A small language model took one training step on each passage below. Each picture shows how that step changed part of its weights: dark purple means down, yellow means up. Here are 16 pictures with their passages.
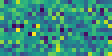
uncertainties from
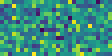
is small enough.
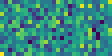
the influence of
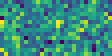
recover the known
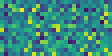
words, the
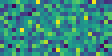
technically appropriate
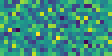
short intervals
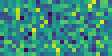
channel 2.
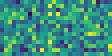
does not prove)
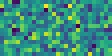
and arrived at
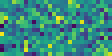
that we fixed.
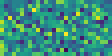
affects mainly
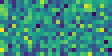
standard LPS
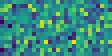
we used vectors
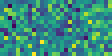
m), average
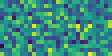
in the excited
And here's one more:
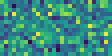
\right) {\pi
